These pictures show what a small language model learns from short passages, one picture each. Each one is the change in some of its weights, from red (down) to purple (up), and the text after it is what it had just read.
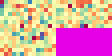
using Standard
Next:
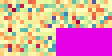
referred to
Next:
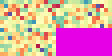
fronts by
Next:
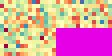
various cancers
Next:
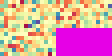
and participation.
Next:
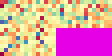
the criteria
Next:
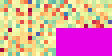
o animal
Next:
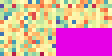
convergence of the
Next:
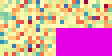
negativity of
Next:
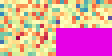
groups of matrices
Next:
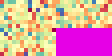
chain $(\Gamma
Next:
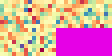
are important. We
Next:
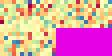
a complete
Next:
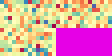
seems to
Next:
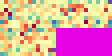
ritm va
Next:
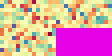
masif dalam
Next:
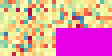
on the negative
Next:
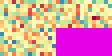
the impact of
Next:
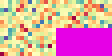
connection with
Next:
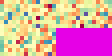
significance level.
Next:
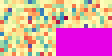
The solutions of
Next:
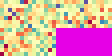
for her work on
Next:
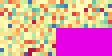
des enjeux
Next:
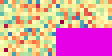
made up of the
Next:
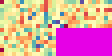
during which a
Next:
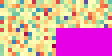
maize production
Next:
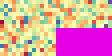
our natural resources.
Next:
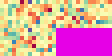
always gives an
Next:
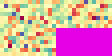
events at the
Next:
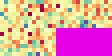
as follows:
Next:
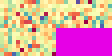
productor como
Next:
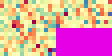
{\it Case
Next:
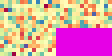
An element of
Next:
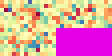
It is a very
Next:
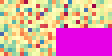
simplified to
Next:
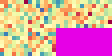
se basan en
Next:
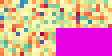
the integrated
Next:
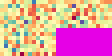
is the main
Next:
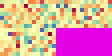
on kernel
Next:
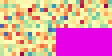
en busca de
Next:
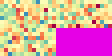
analysis, the performance
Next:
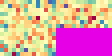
language is different from
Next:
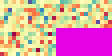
The new kind
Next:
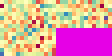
learners process
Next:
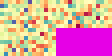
for the phase
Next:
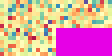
ever had a
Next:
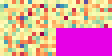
in the previous
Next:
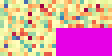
that the following properties
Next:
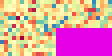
que tem como
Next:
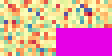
floor is
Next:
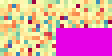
significativa del
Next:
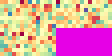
already been
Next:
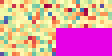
Одной из
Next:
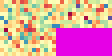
récentes sur
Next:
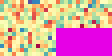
corresponding to all
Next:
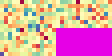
automorphism group}
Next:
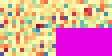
dentro de
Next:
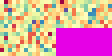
a monthly
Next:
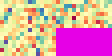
The curve
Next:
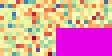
$$ Now
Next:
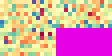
the hexane
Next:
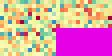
to evaluate the
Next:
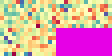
MED scheme
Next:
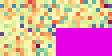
pose la question
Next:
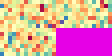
la limite de
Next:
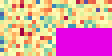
been defined in
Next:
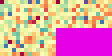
under the additional
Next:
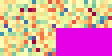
This class is also
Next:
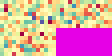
the remainder
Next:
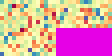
The next theorem
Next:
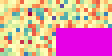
greater when
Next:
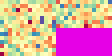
va tarmoq
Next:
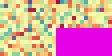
provide support in
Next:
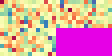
they need to
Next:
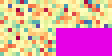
insulting and
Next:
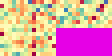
resolution makes
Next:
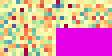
characterization and loss
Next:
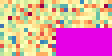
5$ and
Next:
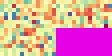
or $e$
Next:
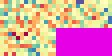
this paper is to
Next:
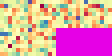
in the sense that
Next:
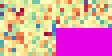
a medial
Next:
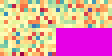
fixed basis, the
